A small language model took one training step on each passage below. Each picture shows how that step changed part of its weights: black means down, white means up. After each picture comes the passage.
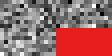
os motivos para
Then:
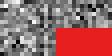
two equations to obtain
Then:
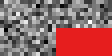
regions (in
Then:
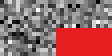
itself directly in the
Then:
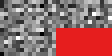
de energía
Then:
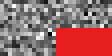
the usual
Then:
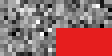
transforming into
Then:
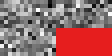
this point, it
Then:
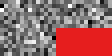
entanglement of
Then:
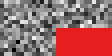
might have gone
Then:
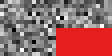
the absolute
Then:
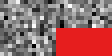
Validation of
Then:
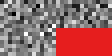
performance due to
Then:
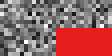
the undetailed
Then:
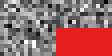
our collision model
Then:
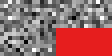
models is larger than
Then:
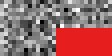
with a normal random
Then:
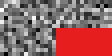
broader research measure
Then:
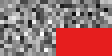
wed to
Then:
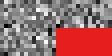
only one of the
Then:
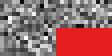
= 0$ should
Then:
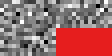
desenvolvimento das atividades
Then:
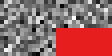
of dating
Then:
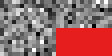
idealizmu i
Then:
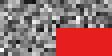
resource demands of
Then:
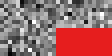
preform reconstruction
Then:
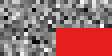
had been deeply
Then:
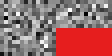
contention which
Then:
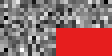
incidence of
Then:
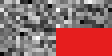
beyond initial play.
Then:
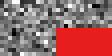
final reward
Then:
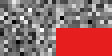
valor para la
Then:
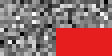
Альта у
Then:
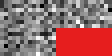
de relato
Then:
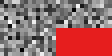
bilan keng
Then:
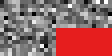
en willen
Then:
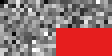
Other raw
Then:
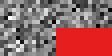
has caused
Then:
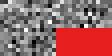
that the effect of
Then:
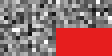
tamanho do
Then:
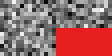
To discretize
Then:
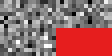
ready infrastructure that
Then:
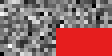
several budget
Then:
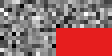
studied some special
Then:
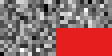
ansiedade como
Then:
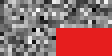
$ is the
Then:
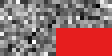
controlling the
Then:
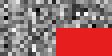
faint radio
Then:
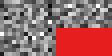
la conservación del
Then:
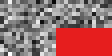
and for this reason
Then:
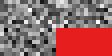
region (US,
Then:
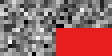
a complicated
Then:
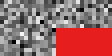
of users.
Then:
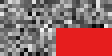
the Severo
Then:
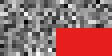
a desired
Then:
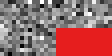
Additional issues with
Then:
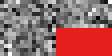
states $x$
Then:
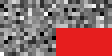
dos diferentes
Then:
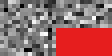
environmental sustainability?
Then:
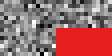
covariance Gaussian
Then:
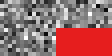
the network. It
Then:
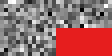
various resources of English
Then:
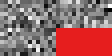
at the same time
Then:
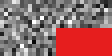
novel research on
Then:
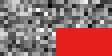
this context by
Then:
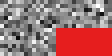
is decisive for
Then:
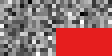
based on a
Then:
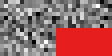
achieving tasks,
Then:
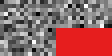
amino acids
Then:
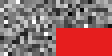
prototype, plan
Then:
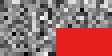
di Torino
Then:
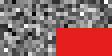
associam boas
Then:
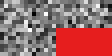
transition by extending
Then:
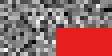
on robustness of
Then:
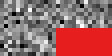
well as teaching English
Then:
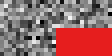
with only a few
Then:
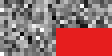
as infertile,
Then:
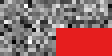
as the Generalized
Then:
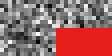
skills in schools
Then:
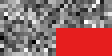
confusion matrix for
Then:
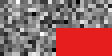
model. The
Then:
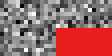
hyperparameters easily
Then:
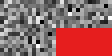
of the theory of
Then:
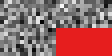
of one of the
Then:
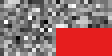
such matrix is
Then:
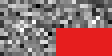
manuscripts in
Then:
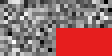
superluminal velocity
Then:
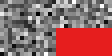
in general, one
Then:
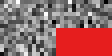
one of the most
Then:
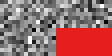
is the least,
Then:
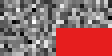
spread matrices,
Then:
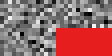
and model predictions for
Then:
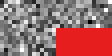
shape of third
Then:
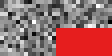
others. The fact
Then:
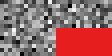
ori prin
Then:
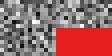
meaning over time.
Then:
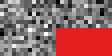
the FR
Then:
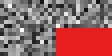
who classified it
